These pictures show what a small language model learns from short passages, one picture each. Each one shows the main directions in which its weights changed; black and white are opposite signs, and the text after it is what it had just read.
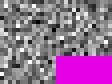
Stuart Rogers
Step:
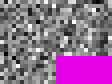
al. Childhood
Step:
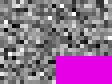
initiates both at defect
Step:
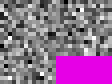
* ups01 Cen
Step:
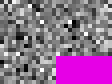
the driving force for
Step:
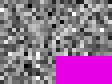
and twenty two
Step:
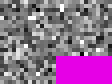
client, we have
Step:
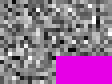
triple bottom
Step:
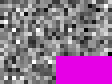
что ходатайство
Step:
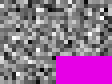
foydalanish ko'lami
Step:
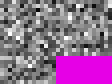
(complemento de
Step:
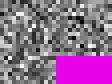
buyuk davlat va
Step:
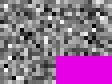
Sahara case, the
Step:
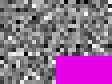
in Cylindrical
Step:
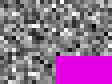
detection performance in all of the
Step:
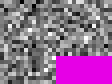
topgan. Buyuk
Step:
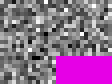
from primary fermented and
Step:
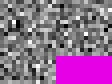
the local speed of light,
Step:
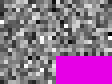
domain of the Spoke
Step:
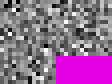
Menzer, O.
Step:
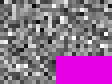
термином уже
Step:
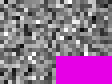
corresponding stego image.
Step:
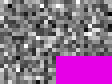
qilinishi talabalarda
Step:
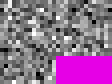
(PhD) in
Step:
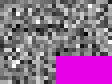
ее нередко
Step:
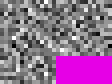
cone L_{bo}
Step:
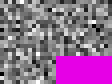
(4 KW) per
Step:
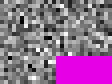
It is important not to
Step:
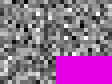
to exploring the capabilities
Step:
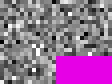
lines up with the Z
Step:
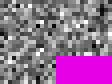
a day, and in all
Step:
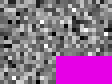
type “Russian
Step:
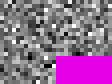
with frequent operator
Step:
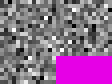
2.2 Machine
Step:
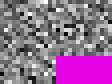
closely related and both
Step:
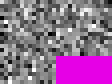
secara kualitatif
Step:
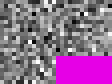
different factors within species which include
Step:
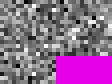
Coefficient Database
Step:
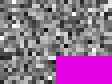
Thu Anh ✓ ✓
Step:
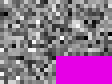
anterior atria wall
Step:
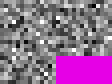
have access to these datasets
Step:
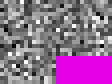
rays to get statistically significant
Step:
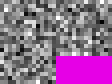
is an important concept, but
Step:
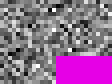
worse, the
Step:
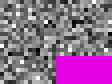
and Feminism*.
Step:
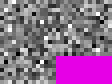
I don't have much time
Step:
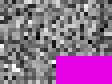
sensory recovery of
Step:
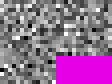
& Fuels*
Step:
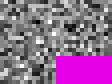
and facial territories and
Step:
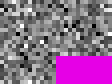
out in this area.
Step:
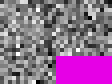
escándalo y
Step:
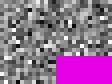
for dialogue between
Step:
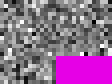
The experimental results show that the
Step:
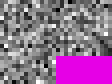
comparisons were significantly lower
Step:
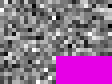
tizimli sharhini
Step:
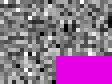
and combiners have the
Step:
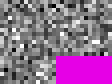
constructing a perception
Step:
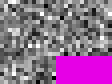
conta, a pesquisa
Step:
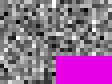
gen bonded OH
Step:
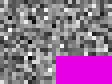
at 50 Hz. To
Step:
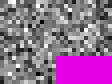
custo, por
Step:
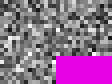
por la originalidad que se
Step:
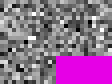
elaboração e apresentação de
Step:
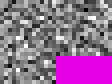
quickly readable by
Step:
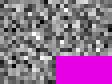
SNNs to understand
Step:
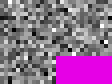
отдыха им.
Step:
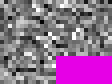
then, while there may be
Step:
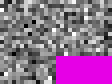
silver nanoparticles
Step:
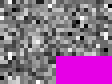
dalam tiga tahapan
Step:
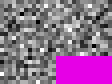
bibliográfica, quando foi
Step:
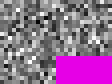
2008). The kriging
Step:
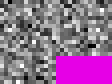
mechanisms within this interval.
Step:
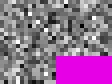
Sendo possível observar
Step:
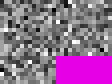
в церкви
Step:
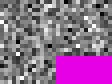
Injury in hospitalized
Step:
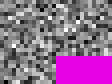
pandemia, para su
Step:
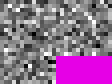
against 1/*D*
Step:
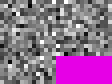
(2016) researched
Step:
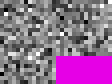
public budget and the
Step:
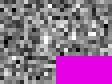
agencies in facilitating
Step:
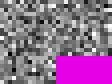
gas passing through the
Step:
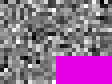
coefficients has been
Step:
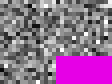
все аспекты
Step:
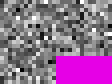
of leaf rolling
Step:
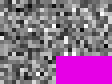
round, flat
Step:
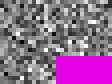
що громадські
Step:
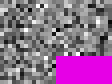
have a long way to go
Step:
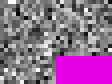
para a conclusão do
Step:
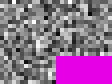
handicap in the individual
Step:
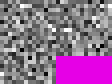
International organization – The United
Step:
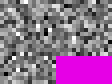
of society’s potential
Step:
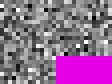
een villa in
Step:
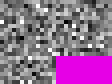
are divided into independent
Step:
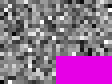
Respect to the Mold
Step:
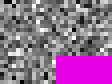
jismoniy rivojlanish
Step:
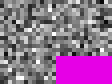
transportam escoamento
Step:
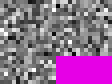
gender, in the first three
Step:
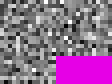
supported by the study of
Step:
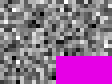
masalan, berilgan
